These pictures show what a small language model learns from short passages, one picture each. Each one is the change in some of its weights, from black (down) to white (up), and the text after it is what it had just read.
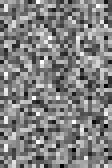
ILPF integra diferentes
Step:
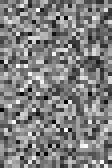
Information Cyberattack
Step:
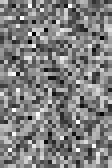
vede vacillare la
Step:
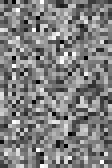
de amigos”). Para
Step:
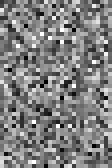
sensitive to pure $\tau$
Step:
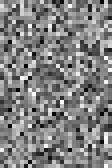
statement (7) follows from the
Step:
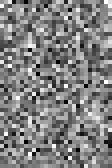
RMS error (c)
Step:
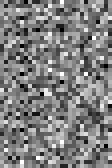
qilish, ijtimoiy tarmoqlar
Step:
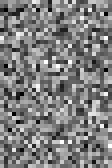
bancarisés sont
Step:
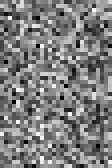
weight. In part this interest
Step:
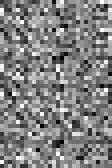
ularning ta‘siri
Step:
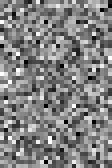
volume has an upper bound, is
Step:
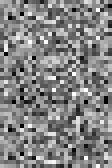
EN C. J.
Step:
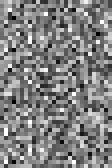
SN RA & SN
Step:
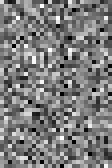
which involved the active and
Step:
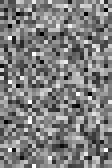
Intensität 991
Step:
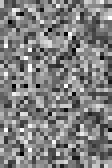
PAU). Casi un
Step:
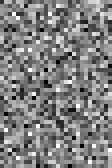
transverse tail variable $z$
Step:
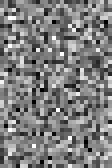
the claimed partial contraction sequence
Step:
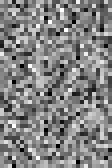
following system of ODE:
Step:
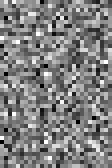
reddening is likely due to
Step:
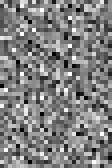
not null-homotopic
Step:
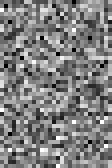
asosiy tayanchi va
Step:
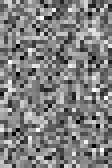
realm of classical logic.
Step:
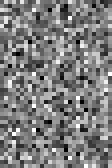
\section{Statement of
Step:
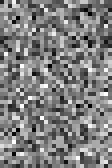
\to 0$, causes a
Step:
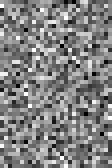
juta e malva.
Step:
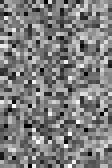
\subsection{The accelerated optimal
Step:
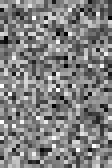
dose-based metrics which
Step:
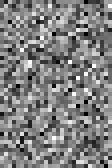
as a function of its scalar
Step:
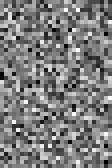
internal vertices, fermion lines and photon
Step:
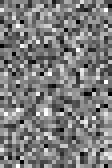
quotient $$ \bar{W}
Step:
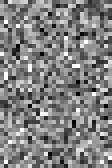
SO blocks are coming from
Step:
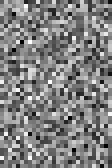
is not a DD+
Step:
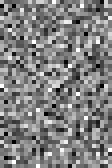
of many researchers in
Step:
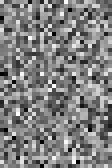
70 points, respectively.
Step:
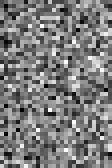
integrate are in the real part
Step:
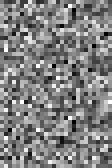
A. Puzder,
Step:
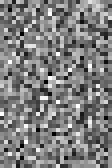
between Ne and He atoms
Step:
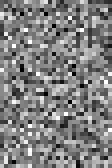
S. Civilizational
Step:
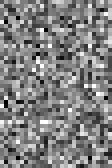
tamaños, siendo más
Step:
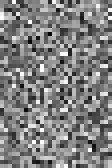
avanços recentes no
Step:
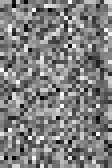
elétrica (CE)
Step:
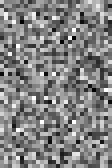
Social Studies with Recent
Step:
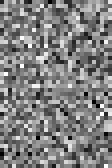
- a_{ii} \Delta
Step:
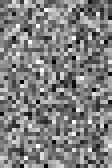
and per-observation light
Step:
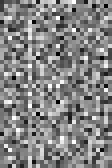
kajian potensi
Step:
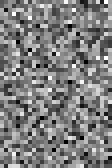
94 - الهامش
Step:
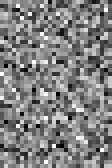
faol moddalardan
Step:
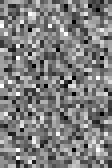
is motivated by the ideas
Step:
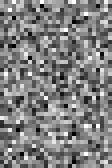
The numerical results suggest that this
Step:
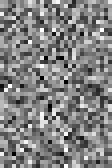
en el ejercicio del
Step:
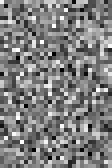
$Z$. For example, one
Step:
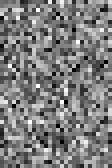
bastakorlik ijodi
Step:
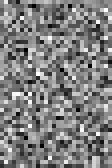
industriel. - Une
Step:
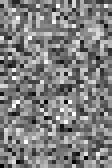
around 30 Cherenkov showers
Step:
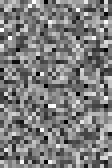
support, and would not work in
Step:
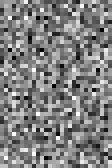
with nonconvex problems as
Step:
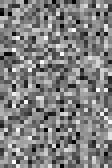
(LMC). Since the first
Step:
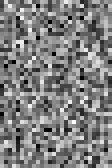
pueden almacenar
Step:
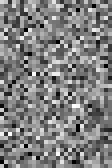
Publishing. [in
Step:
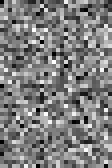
\right\}$, defined by a function
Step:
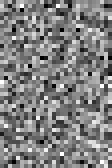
expansion) using hybrid kinetic
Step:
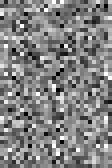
jarayonidir. Har bir
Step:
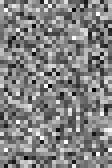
of the second kind. In
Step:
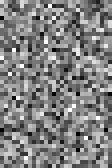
random draws from MCMC
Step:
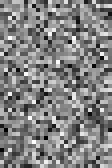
was shown to increase IAC up
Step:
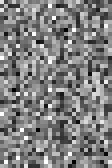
Hamiltonians, $V_{\bm
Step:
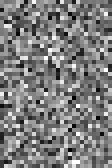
modulo $\frp$ or
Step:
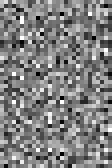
it is therefore enough to show
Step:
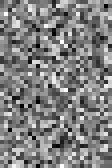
parallelogram of the
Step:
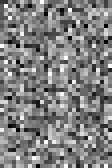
the existence of the section functor
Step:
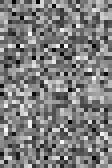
Sweedler notation),
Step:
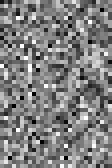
P, Drywień
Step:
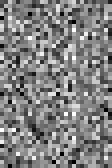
position of the laser spot
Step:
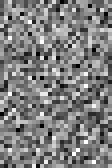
en Ciudad del
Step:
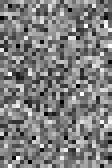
property or, in the cut
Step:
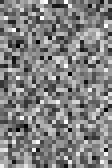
\textit{via} a
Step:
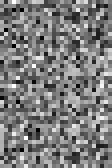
see that the potential generated in
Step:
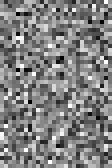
doua etapă,
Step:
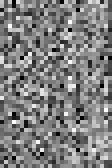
result obtained by 1) including only
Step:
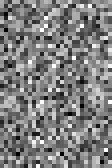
proteção por desligamento
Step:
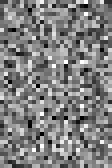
com as proteínas da
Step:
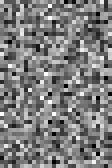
the second term tends to zero
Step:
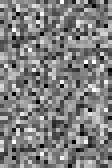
We assume for simplicity that they
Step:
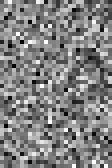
for a CME contribution to
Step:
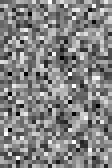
Zwecke ist das
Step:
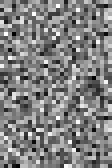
advanced LIGO, is
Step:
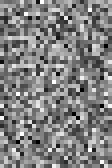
stages is Zara. In
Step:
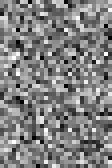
\cite{VL} The
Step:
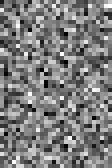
indicated in dispersion spectra
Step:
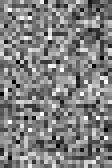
to describe the CR structure of
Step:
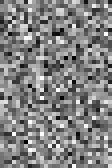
scalar bosons. The smaller system
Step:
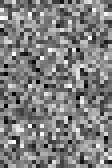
\caption {Length, in
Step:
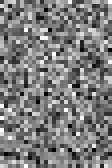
nonreduced case, but the
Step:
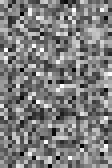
Rahimov. N
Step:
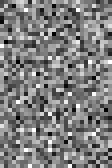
selected to estimate the electron density.
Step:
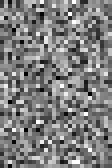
die Schwierigkeiten
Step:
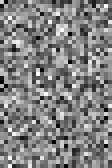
miqdorda so‘z
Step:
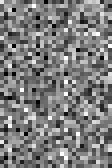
mixing angle, the prediction obtained for
